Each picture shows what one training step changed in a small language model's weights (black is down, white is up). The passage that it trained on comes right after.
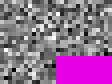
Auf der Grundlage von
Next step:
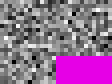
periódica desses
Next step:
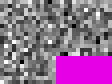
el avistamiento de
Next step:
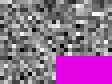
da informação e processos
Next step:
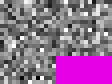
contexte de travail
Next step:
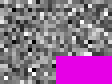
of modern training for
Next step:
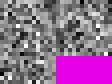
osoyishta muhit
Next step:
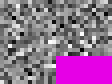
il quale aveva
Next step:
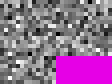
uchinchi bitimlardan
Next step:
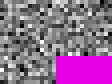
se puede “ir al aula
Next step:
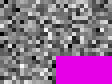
prolifera, por
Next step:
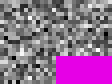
pin D6 ESP
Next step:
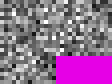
que deva ter a
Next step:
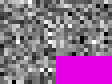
Zweitens, die
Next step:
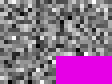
señor Ricardo
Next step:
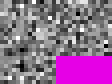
producción científica sólida y
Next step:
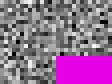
la població de la
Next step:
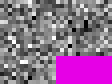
on the perceived
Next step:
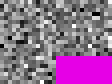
Wochen im Jahr
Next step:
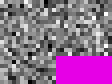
permitido determinar el
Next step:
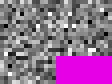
De elite luistert
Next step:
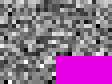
a quantidade de vezes
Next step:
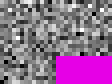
la plantilla de
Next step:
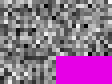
o'rganish hamda muhim ilmiy
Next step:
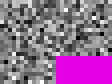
textos localizavam
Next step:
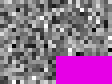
(MEC), desempenha
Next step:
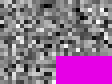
na esfera de trabalho
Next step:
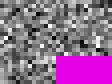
hamma vaqt va hamma
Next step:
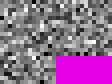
odamlarning ushbu texnologiya
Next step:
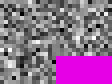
research, had better
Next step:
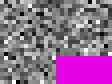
Таким чином, на
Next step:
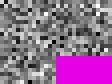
с возрастом
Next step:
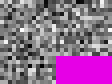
social los conceptos teóricos
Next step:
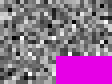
Oficial da União,
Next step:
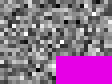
– wie man sich im
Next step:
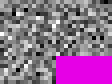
audio va video
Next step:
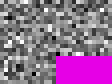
hombres y mujeres ante la
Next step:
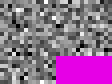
depression: A
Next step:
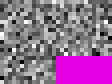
gemiddeld even
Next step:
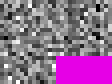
sohada biznesni tashkil
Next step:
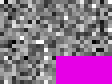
що замикається у
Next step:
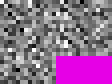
деятельности человека
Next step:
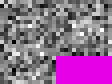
варіанти розвитку
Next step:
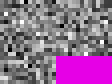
Efficiency of
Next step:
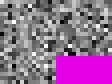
ile ilgili söz
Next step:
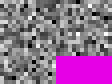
använder en
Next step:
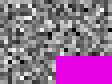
orqali ko‘proq
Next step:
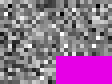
não estivessem
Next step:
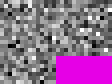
talab qiladi.[5]
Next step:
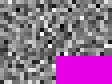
(\theta ci -
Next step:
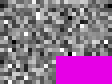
ó ser, ó
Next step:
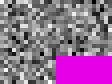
sea seguir buscando
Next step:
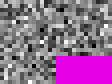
oshirishdagi o'rni
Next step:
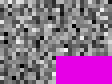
muitas das características que
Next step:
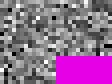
forchetta o con
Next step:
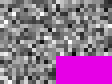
măcar motivul pentru
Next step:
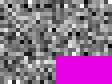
um público geral,
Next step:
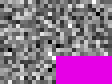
North America**,
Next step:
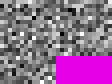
to treatment.
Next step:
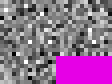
desse aparelho,
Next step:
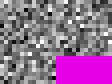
que cidadãos
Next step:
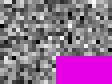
de las ‘minorías
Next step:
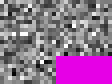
асар тазкира
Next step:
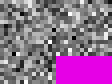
structure, the presence
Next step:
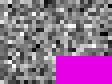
como evidencia de lo
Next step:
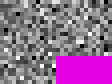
ürünler elde
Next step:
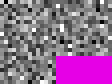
не сейчас, а
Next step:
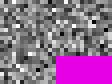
**Portal Brasil
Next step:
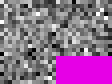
vijdonli kishi
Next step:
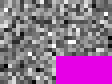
Moulay Slimane
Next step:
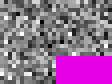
Saraf Tiruan
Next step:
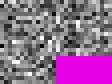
і колективній
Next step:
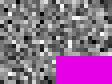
zeer ernstige
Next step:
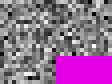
por envolver alterações
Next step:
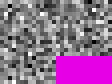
pode desestabilizar a
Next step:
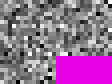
– Pădurea
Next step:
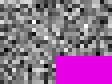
informații: rolul
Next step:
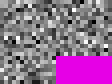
va to'lashlarini
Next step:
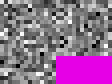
видів продукції та
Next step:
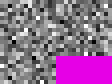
este un castron datat
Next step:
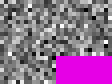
новизна); –
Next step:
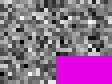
com os direitos da
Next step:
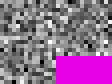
Alegre - RS
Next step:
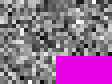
a análise da decisão
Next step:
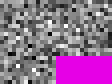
A alienação parental
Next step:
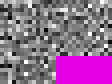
munosabatlarni yanada rivojlantirishda
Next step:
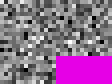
mercado. Essa é a
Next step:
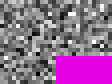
Pobreza Rural
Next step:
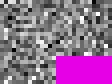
зміст національної
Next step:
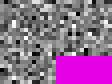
Buxoro Davlat
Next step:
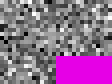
un quinto año
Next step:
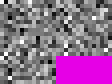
Для чего
